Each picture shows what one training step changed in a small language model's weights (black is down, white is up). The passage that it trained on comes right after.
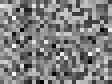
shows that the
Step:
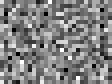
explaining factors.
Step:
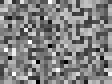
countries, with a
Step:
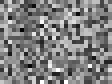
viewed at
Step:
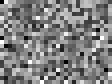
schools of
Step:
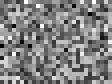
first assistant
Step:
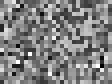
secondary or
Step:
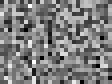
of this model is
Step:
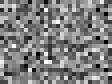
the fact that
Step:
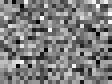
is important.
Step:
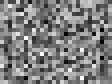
and yield
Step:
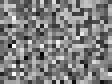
used to test the
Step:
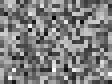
under four
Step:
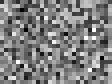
human activities into
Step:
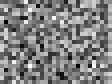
sustainable energy
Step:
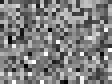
taken for treatment
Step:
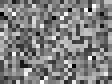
parts of the
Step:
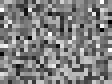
flora was
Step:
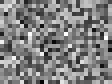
results of the research
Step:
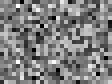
more than 8
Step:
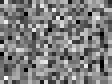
now a
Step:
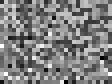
at the National
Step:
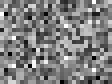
given variable is
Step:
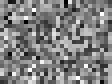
chamber provided
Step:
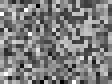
of systems and
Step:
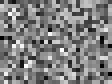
within and between
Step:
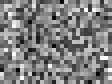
there is a
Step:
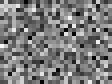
can be used to
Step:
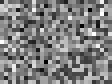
will differ from
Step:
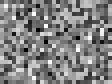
that increased availability
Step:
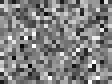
no conflicts
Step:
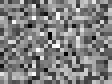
been used years long
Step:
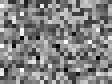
improving quality of
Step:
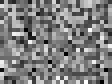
in our digital
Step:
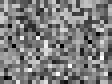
lack of
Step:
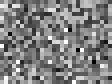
contains only
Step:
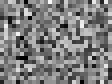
process takes two
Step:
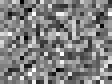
indicated that the
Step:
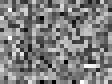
paper identifies
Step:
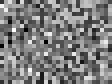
resources for the
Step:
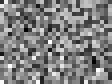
neurons that
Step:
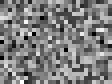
to Lund and
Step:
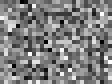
That is
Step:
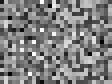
known about the
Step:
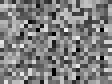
because of the
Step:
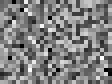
So, within
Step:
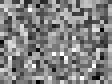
infrastructure in
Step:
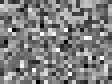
applications that
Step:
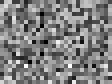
techniques are
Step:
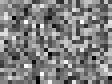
variables held
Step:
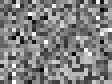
between Pile 1
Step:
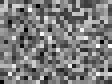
radiation is
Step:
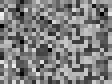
Dust is also
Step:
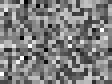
efficiency and
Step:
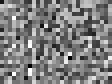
based on the
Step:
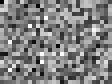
food production are
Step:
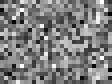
the dimension
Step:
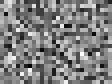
finding of the
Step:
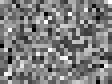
< ND
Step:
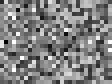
were recognized
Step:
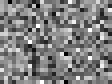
in interventional
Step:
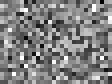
The optimization analysis
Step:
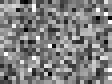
is the demand
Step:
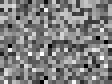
the population and
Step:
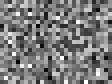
are never required
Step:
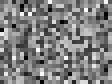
targets to
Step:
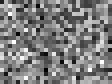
are expected
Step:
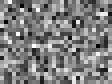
attackers will
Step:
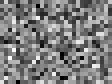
they are extended
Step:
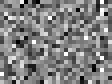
thought that
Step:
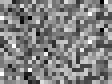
as per standard
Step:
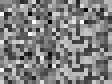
of substrate
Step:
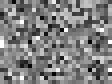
(Figure 9).
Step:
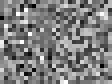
of classes.
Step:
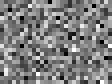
I pass by
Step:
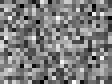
safety and
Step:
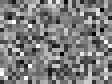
"All countries
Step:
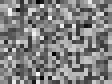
ED is like
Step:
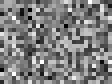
in Table 1 above
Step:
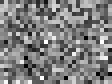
trend may result
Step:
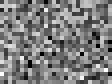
the general evaluation
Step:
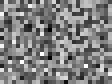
of a report
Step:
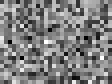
structure commonly
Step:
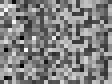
technology and
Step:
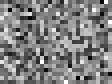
car in a
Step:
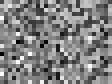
educational units
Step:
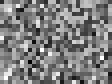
field research activity,
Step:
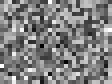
countries, Information
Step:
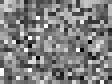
value of fit
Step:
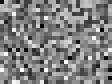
layers are common
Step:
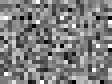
an MCC
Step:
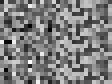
of probability.
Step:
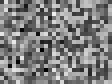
these systems in the
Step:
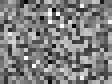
with cash management
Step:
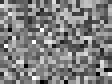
in this study from
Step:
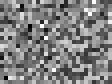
the education of their
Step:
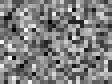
On regular
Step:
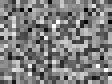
the clinical
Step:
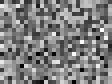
characterization and
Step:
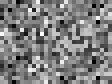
enhance the
